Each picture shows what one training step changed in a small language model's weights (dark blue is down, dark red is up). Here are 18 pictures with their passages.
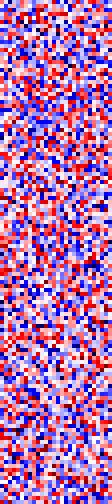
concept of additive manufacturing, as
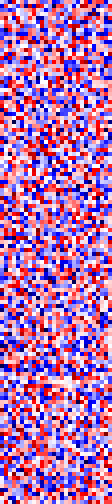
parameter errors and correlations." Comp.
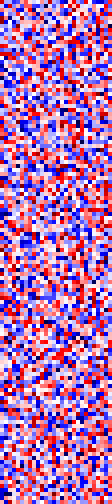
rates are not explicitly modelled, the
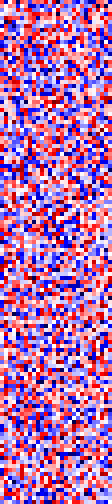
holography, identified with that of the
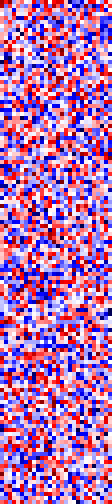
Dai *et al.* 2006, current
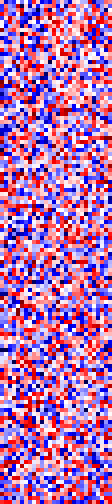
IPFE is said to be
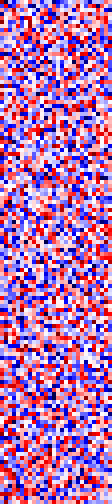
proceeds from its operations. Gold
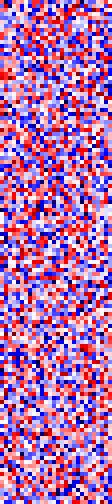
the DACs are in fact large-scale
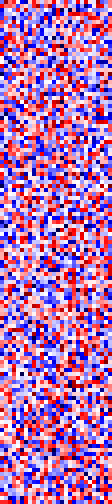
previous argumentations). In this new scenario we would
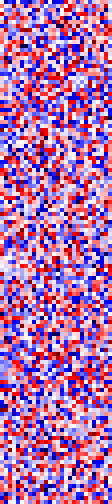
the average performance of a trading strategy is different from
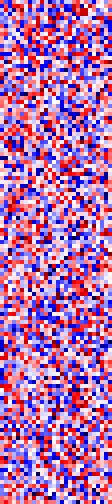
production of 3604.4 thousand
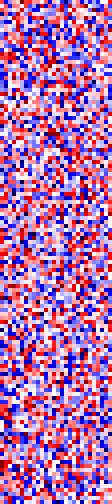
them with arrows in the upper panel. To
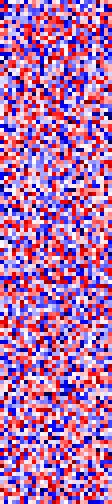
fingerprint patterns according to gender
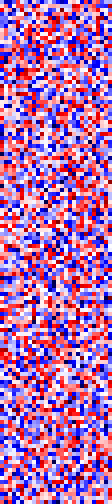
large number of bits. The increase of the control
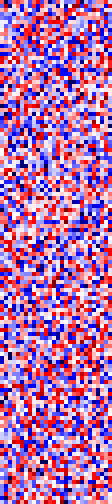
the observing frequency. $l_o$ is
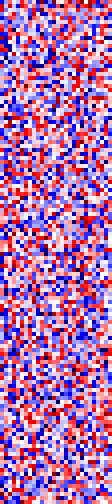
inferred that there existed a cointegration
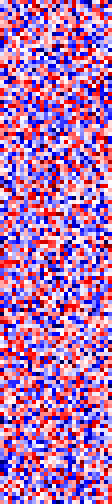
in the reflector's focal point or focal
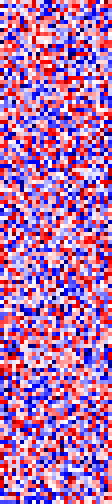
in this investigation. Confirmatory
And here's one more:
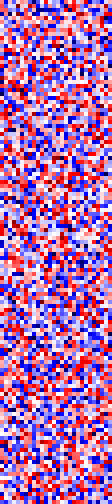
analysis. In our simple 2D CNN model we
